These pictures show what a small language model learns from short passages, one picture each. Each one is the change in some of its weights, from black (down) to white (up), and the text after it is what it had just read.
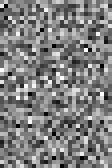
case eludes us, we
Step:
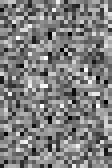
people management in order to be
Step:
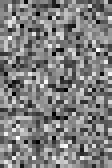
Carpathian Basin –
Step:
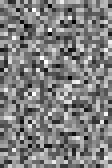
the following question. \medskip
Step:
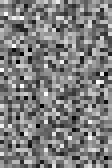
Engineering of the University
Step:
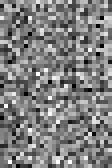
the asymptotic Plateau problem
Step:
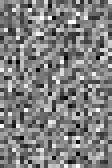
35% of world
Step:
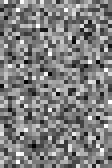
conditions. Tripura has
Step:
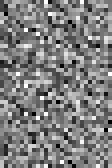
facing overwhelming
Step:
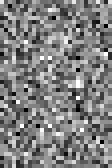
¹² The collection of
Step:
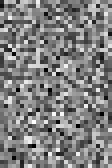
lands only in one of
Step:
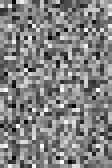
manuscript and approved
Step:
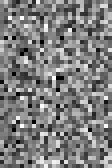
on the ground surface to take
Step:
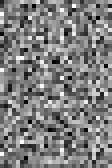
the answers we will
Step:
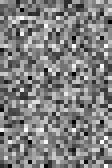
mixed volume of pairs of
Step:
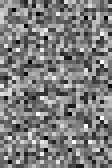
the global Islamic
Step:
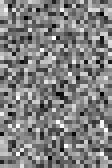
be a perturbation
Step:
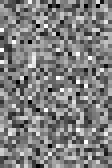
($\EMD$) between
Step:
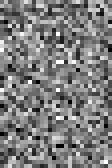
more associated (58%) than that
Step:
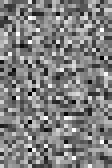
by parts we obtain $$
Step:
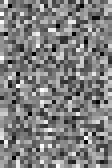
1 and 3 are kept
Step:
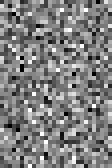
the image of function *m*
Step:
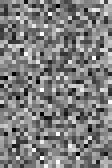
rather than finite input
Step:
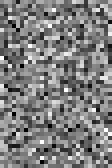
integral can be considered as a finite
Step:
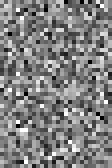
of life IARC
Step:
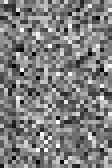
needed to be computed
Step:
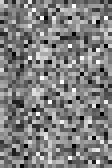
can be obtained from $e^*$
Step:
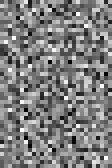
the statement of the lemma. The
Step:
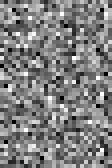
(IHC). These
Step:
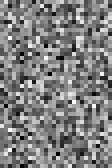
of its symmetries (which
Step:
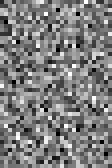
even massive benign
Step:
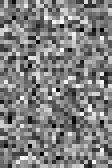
try to develop the capacity
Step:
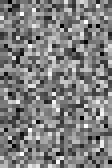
alternative simple coordinate-free
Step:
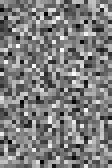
group $M(F)$ is
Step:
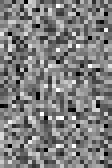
(1 = Strongly
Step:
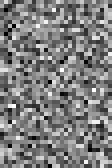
are the most common cause of
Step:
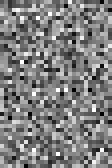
interpolation of the data.
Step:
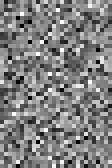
modern society, you
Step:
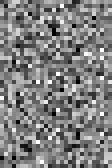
did you enjoy
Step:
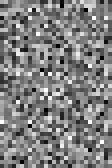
cassava into other
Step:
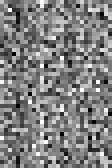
may not be sufficient for human
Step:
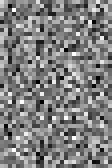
a time, and zero on the
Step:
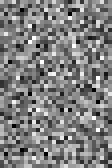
value of $\delta$ as
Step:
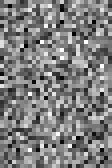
platform mainly uses
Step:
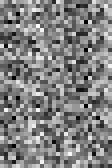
long-term field experiments
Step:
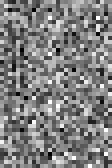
completeness, we give a
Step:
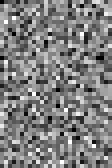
$f(\cdot),$ satisfying
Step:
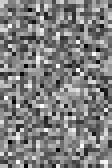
not an exception in this
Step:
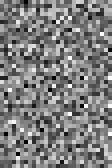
strictly log-convex on
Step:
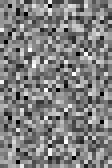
\end{equation} For each
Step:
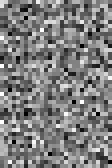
which the resulting material is a
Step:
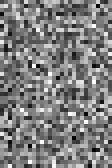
for the linear analogue) and
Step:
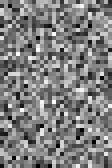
normally transversal to the
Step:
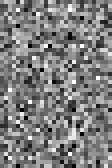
Article Type:
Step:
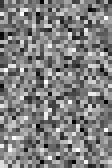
technology into teaching, has
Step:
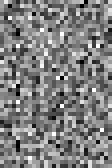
$$ uniformly for all open sets
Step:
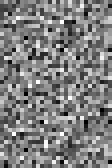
clearer vision of the
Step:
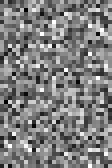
so they had to put
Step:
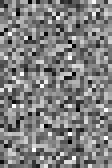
pushy classroom
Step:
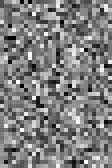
and side-dishes.
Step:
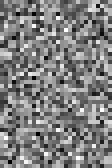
historical and cultural
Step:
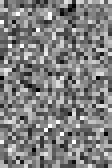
on Taguchi's
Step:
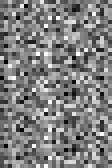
model approaches. Both
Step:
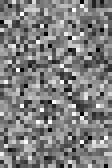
M=\bigoplus _{\lambda
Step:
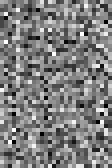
consideration the need for a
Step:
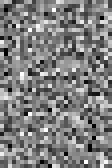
are the common character definitions:
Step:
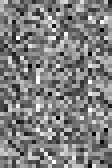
especially interested in two expected
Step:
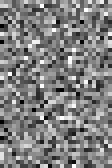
way) so that (i')
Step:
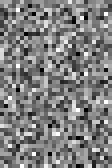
terms of the consequences of
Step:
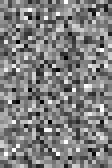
human finger, including:
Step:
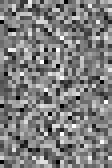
asymmetric mode remain constant
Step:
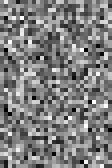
In the right-side of
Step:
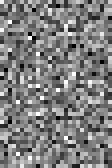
\begin{cases} 1 &
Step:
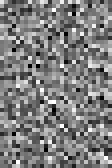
be interpreted as an
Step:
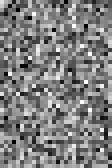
then automatically head
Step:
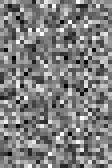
to read Item~1 of
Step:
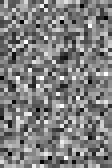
related to the question of finding
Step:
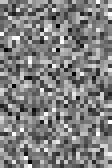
found that higher level of stress
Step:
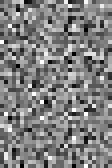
identity} of $A$ if
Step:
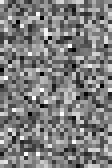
\\ & lines through image &
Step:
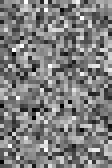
like to point out that, in
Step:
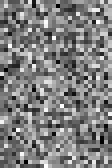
in general based on linear or
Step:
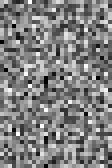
were produced in 3mm
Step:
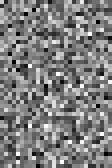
done by Claim
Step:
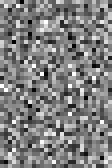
the multiplicities of $Y$
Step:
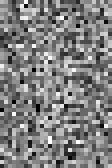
difficult to perform. The
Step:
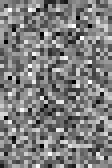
20 Sattarov
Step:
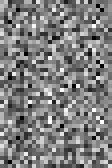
and the Yukawa
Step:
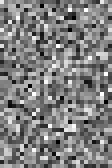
footprint. Furthermore,
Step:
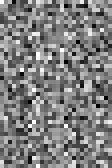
a $\frak B$-special
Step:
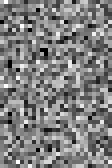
tracable refinement in
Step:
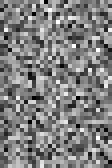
theorem by explicitly constructing the
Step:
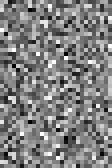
Bakker et al.,
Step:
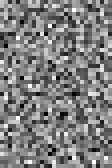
models require special treatment of the
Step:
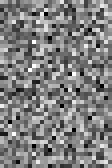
class group of $\Si$
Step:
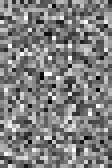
in Nigeria. This
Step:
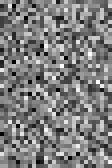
challenging to be studied, their
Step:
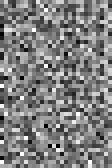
to develop signs of the
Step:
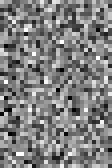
specialized audience, and
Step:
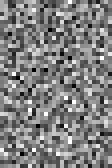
is contained in the equator.
